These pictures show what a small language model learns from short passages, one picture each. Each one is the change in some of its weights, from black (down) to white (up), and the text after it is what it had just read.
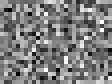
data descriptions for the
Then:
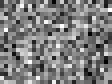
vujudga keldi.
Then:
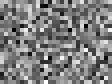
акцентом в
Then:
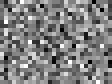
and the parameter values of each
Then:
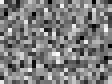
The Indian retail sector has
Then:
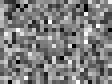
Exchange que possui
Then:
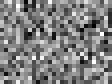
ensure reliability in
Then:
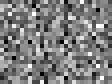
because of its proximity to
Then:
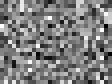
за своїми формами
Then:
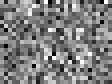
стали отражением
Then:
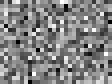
MART is based on the
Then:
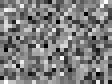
unga ota-onalari
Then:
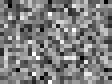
TEC are also slightly
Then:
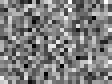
Yay., Ankara
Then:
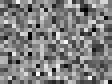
delivery is to reduce
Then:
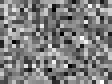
the URL of a
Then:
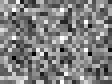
Disponível em:
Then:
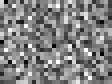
may be found analytically for the
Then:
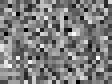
learning paradigm.
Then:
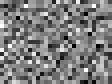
physical trade between markets,
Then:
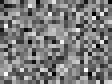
or harassment at
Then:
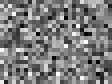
vocant, brevis et
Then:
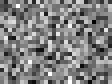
be financially independent,
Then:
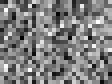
podían encontrar
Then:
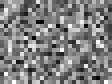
is $\sim$\,2 times
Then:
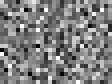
907 Isabekova
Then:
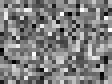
In a straightforward
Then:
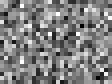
in the spiritual and
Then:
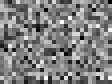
students is influenced by several
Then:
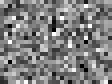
benefits under pressure.
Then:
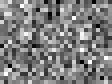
с современными
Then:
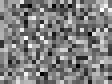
limited by the planarization
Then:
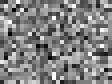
that first appeared in China
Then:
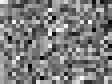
Apply slew correction
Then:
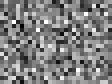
δ -eudesmol
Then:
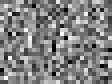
to improve the production and quality
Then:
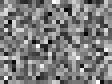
detail modeled neck,
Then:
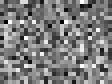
period of 12 months from
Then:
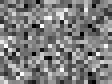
dos efeitos da
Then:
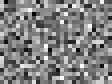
it reduces to the following one
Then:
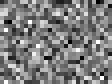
da família
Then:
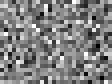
Represents: - v
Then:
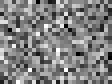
• It is represent the social
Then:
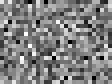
the United States,
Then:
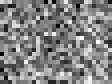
this study, we examined the
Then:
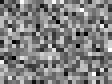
the embedding interaction
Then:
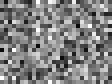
more lasting improvements
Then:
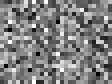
and emerging approaches to
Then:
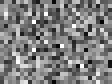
test data for different values of
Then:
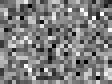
embedded in his
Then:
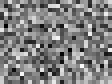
a first approximation, the relative
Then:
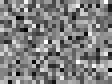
educational landscape of
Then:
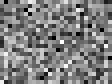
in Fig. 2 give
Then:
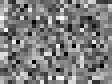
estudos que buscam
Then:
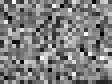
the gauge field functions. The
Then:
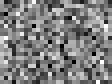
sobre o estágio.
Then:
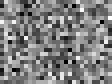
the Generalized method of
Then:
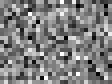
imagens geradas por
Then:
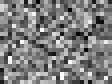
mechanism to calculate the score
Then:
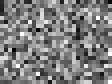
\eeqar The traces
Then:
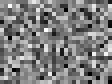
the diffusion power spectrum,
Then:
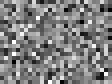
in conjugation with
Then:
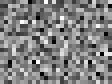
thing like dogs
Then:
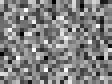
model. In this study,
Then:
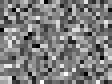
an antisymmetric oop
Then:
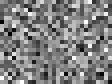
preceding component. Figure
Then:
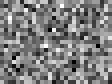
construction $\Phi$ via
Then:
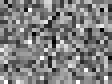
However, the gradient
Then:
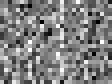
conserved currents,
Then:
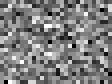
spatial aggregation and
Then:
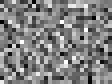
human verification can be done
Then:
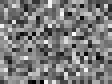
in a second foreign language
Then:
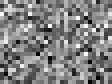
metodologik asoslari
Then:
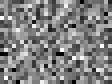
calculated arrival times of the
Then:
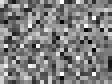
de la mujer,
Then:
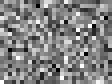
insights into the considered topics
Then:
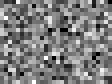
The cause is because they find
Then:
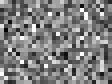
texts and above all literary
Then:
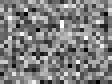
gives $$\eqalign{
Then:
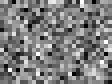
з дефектами
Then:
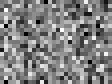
doping, SRO will
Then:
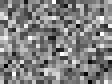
physical vapor deposition
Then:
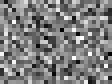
and agents are always
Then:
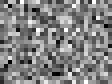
make the underlying assumption
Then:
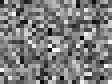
\star \bar \eta
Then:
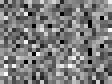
sosial sferada
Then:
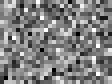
питання щодо
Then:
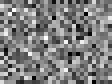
et tourisme :
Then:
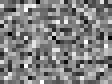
(cf.\ second case of
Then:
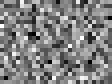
satisfaction for Toyota
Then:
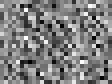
influenced by a variety
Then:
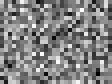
of the application: it
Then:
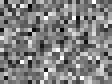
weekend Numeric
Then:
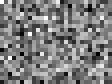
інвестувати в
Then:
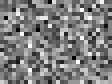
of $\Psi$ and $\bar
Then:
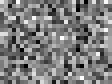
recruit are decided
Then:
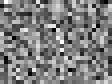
the total FDI capital
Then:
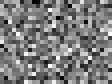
\vert \frac{\partial
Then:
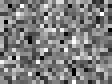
procedures as judicial
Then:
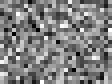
Informatics*, vol.
